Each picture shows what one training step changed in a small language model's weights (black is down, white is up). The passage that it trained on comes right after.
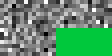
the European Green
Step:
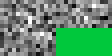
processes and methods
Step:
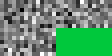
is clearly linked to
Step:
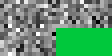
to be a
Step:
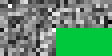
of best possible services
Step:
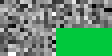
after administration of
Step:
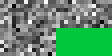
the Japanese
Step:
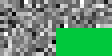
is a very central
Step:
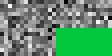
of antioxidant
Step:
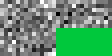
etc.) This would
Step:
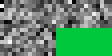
presented below under the
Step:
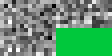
*HCI and
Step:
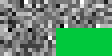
is a common condition
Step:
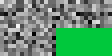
was observed between gender
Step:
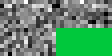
and aromatic
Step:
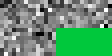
data and DNA
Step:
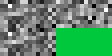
of the Program of
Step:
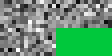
competing financial interests
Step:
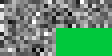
is used instead of
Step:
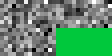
the coastal
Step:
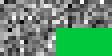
the turbine
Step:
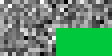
3. Target
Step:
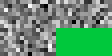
0$, suppose
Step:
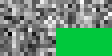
about. We review
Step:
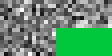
new, correct
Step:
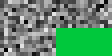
by blood donors
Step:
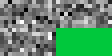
earth and h
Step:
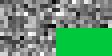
occurring in
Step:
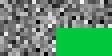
a thoroughly tested
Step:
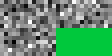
various urban challenges with
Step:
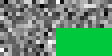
maximizing arrangements
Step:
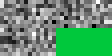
disorders and, in
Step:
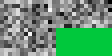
were significantly lower than
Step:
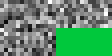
PCA main idea
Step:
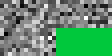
have identical
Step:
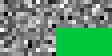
affects their respective spatial
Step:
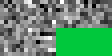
number. We establish
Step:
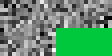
European Convention on
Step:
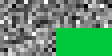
the velocity of
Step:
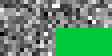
assessment in one state
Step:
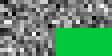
hardening is
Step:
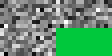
greater exposure to the
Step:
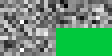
from the analysis.
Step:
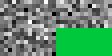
many problems is yet
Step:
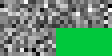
in carrying out
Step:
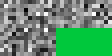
the above-mentioned
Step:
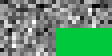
removed, and the
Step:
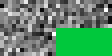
in various situations and
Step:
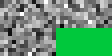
conducted on the professional
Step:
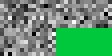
Project Information The project
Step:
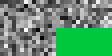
performing. It is
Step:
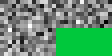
traffic accidents
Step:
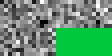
cURL An
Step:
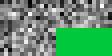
relating the current
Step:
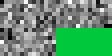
to expand the accounting
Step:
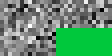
; Najwa
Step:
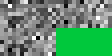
of the primary resource
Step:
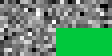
sessions (Figure
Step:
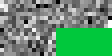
From a lay man
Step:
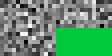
innovative tools tailored to
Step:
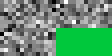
were kept constant
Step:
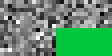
exhibit an efficient thermal
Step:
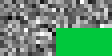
PNL and
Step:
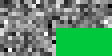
adjusting for
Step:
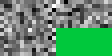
It turned out
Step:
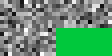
is a significant correlation
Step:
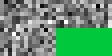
date the manufacturer
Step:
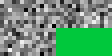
presents issues on the
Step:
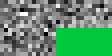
crucial in the
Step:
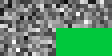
one another on our
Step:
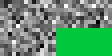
system. Operations
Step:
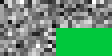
empowering women
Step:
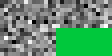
a continuous monitoring of
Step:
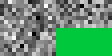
clinic had
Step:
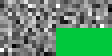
with the development of
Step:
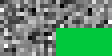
become actionable for
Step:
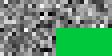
Cs ^I
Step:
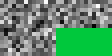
the traffic system.
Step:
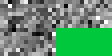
of the part and
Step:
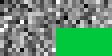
researchers) to facilitate
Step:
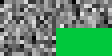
to become useful,
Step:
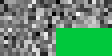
generally 50%
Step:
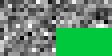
function (transformation
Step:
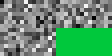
to cope with
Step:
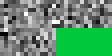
indicators; the situation
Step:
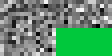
its different rotational
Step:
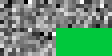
in Germany and the
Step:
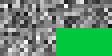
of individual financial
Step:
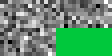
caused a marked reduction
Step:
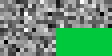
as well as
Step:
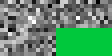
outside of work.
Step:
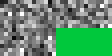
only possible when we
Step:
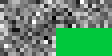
is used as an
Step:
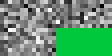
due to presence of
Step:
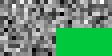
all author agreed the
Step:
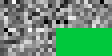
presence of the
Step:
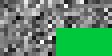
of an -OH
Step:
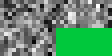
soluble -
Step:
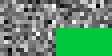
ug English.
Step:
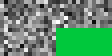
biological treatment by
